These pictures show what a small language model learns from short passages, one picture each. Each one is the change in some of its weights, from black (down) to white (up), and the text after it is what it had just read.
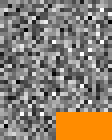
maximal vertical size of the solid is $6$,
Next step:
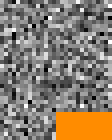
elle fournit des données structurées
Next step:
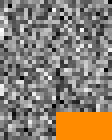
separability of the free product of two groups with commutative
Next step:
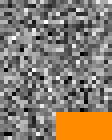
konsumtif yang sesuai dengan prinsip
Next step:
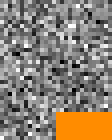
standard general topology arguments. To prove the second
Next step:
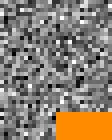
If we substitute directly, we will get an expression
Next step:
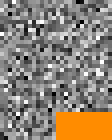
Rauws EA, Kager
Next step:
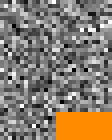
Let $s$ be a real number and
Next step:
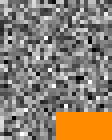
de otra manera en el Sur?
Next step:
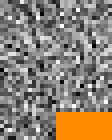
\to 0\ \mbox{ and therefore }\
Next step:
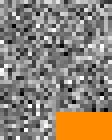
[8], chunki turli fraktal
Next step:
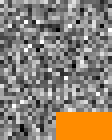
*Perspectivas y Políticas de
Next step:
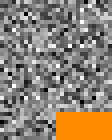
Acesso em: 16 de setembro de
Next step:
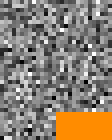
a line segment corresponds to principal orbits, the boundary
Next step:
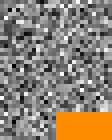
poursuit de façon régulière
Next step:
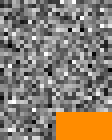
to depend on $\partial \Omega_M$, the
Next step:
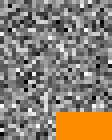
мышления, способствующего
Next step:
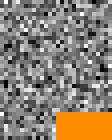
$\mathbf{s}(T)$ is independent of
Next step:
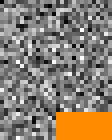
any fixed $\varepsilon>0$, these functions can be
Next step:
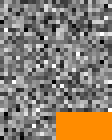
принцип дифференциации
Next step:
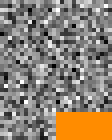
space of all $\mathfrak{w}$-invariant
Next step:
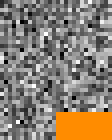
algebra via topological simplification of arcs in the plane.
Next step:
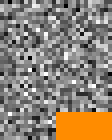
devido a essa falta de resposta
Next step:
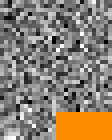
dependiente del tiempo. -
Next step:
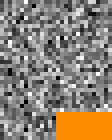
a sequence of mutually independent copies of
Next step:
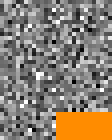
the maximal velocity of the solidification
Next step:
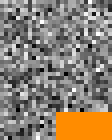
(рис. 2), в котором
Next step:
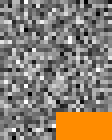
form of Lie symmetry method are performed for a general
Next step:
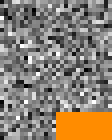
viloyatida joylashganligi qayd
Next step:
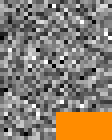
Польщі до проектів в
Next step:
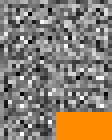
Newton // International Journal of Science Education. –
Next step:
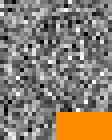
induction on $1\leq j\leq k$.
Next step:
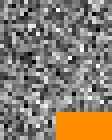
écoulements dans les marchés.
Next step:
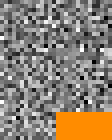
nomlangan isimlar quyishgan.
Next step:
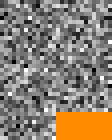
of $n$-dimensional torus, that is, the
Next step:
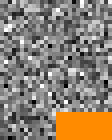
cuerpo tenemos esparcidos
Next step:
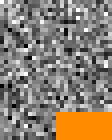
More often than not, people end up
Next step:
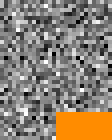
референдума законодательством
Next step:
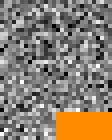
дифференциации размера
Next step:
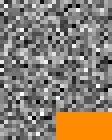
in plano Circuli Spherae
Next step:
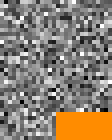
$\d$ points in S $\backslash$
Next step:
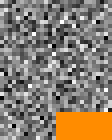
йил 24 февраль куни №
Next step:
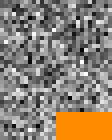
block LU decomposition \begin{equation}
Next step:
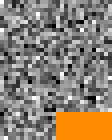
implies that $b^*$ and $b'^*$ are
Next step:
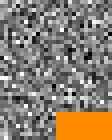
in patients also increased. Allergic
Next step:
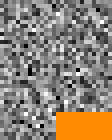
- r_f}{\sigma_p} \quad
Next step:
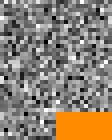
elimination without pivoting is prone
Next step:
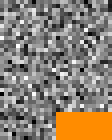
emas, sodda, begidir va
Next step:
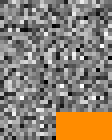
O}} \newcommand{\cS}{{\mathcal S}}
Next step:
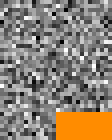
the pricing of path-dependent derivatives such
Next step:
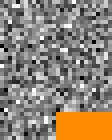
nombre possible des langues vivantes dans
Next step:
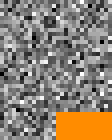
a subdivision of $K_4$.
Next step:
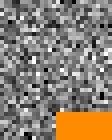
\geq p$ and $\nu_\gamma \in
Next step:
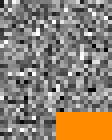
$K_X=0$ and therefore
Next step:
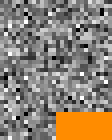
adib va fiqhshunos
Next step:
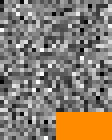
– Next Generation EU under the
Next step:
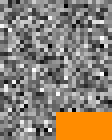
tarkibi haqida yaqin orada
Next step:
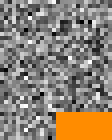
methods} Let \beq{eq:ODE}
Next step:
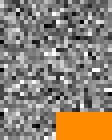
about the points $z=0$ and
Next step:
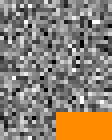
Beiträge der Jugendlichen
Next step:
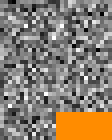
and (22) effectively reduces to the
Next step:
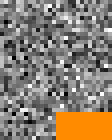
all products of $t$-uples on
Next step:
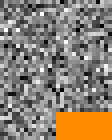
$\mathcal M $-homogeneous ideal of $A$
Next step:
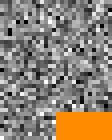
algebroids associated to $G$,
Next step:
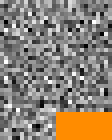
Finally, we prove a mixed-type sigma
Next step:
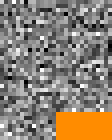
Sciences (NITheCS), South
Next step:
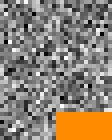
uchun yirik institutsional asoslar
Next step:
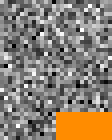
hacer la diferenciación, dado que 14
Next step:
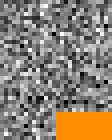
la protección. Como fue mencionado
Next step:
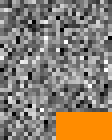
intensification of sales policy;
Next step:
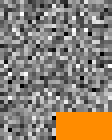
Science Foundation under Grant No.
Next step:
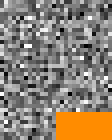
\mathcal{G}^l$, it implies,
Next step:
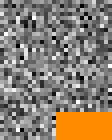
van producten die voor extra reductie van
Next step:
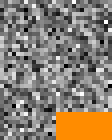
\\ &\qquad + \begin{bmatrix}
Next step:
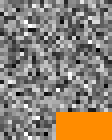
en un escenario imprevisto, se
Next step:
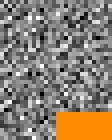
значима координационная
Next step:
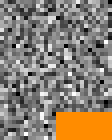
la escala obtenida por cada estudiante
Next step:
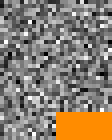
to the known description of AR-quiver
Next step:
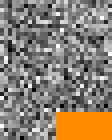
hal qilishning bir usuli ta'lim
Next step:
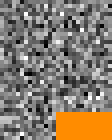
natural pseudo-2-transformations. The strategy
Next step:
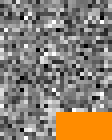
higher order approximates $\gamma_M$, it can
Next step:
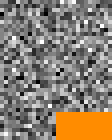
$\Proj^2$ is effective, for all
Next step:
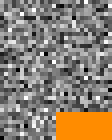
bi-quadratic case such hyperplane section is
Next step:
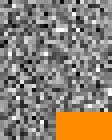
Exact closed-form solutions are obtained for each class
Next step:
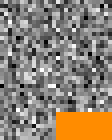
obtiene un mayor número de
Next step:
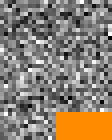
настоящее время практически
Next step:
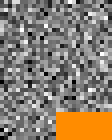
contracted product $\times_{1}$ is defined as
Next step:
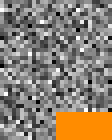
імперативними вимогами
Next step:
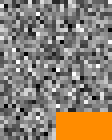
Step 4. If $G=\{1\}$, the trivial
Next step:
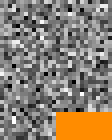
декора. Мы способствовали
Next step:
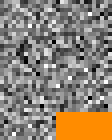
2]$, \ben \label{dgam}
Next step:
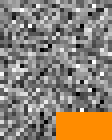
\end{eqnarray} or equivalently,
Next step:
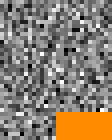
idea we will introduce the algebra of pseudo-differential
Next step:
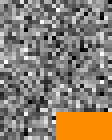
estádios. Estádio 0 –
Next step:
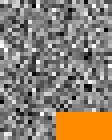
lub leszczyny, ale
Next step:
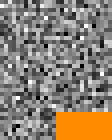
swinging close to the pendent
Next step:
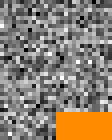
if it has finitely many fully commutative elements. One
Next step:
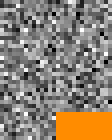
the fibers of $X/S$, in the
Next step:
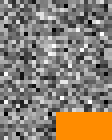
эътибор қаратилди.
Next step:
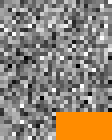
\bigg] , \een where the exchange of
